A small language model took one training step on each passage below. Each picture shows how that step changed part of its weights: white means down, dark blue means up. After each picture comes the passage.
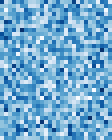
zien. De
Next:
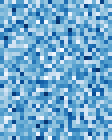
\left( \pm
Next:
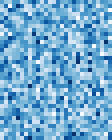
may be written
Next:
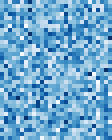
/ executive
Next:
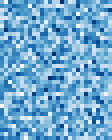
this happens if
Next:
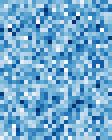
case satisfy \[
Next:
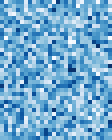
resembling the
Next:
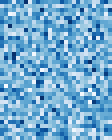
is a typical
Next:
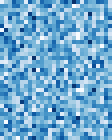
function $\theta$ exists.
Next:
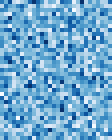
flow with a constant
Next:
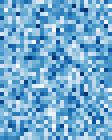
i drugim
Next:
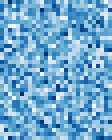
especially in the
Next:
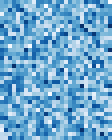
the inverse of
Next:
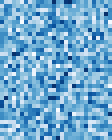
as \(Y\) has
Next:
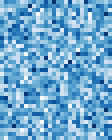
aceasta mă
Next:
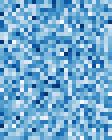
apply expressions
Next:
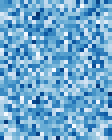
according to formula
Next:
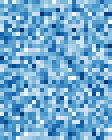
of the support.
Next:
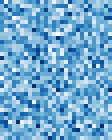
algebra case both are
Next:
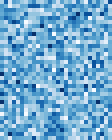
D. Pilod,
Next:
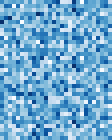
could find a
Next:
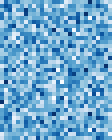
Minoria da
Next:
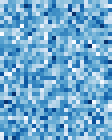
to distinguish the
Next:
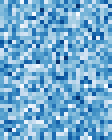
variables, with R
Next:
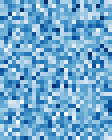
de caráter
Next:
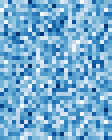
1]$. Define
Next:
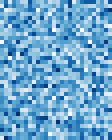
these as influence
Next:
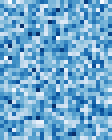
methodologies, we
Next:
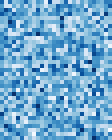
agents, and
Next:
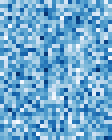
segundo nos
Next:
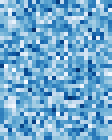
ser secado en su
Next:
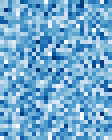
} \\ \nonumber &
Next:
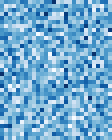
U=\phi,$ then
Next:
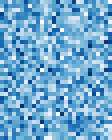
de vitamina D
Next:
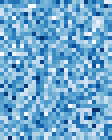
a coordinate point
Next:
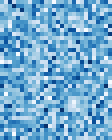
al. Genomic
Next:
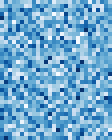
**% Compute
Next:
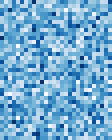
aktiv shakl
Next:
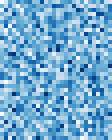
\filldraw [black]
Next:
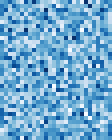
fractional operators
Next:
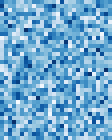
utuh dan
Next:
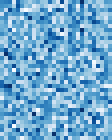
subcomplex of the
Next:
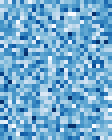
leña de
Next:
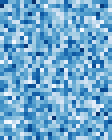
wurde die
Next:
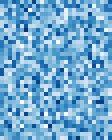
analogous results when
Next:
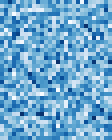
system losses of
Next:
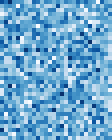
{coming down
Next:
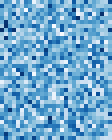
several boxes
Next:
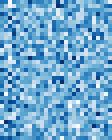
trivial, and
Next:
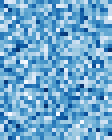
and for each initial
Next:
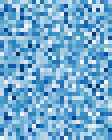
вопроса о
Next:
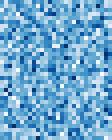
mecánica de
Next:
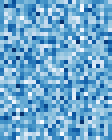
pelo homem.
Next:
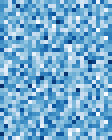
t\geq 0)$ is
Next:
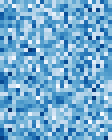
жінок з
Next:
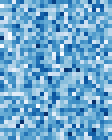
three angles of
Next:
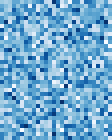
las ciencias
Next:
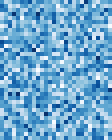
el documento se
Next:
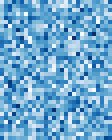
se observó un
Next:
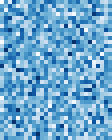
acometem o
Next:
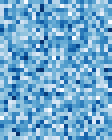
xal etish
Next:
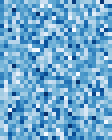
\lambda ^{\prime
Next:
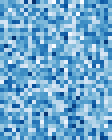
be the completion of the
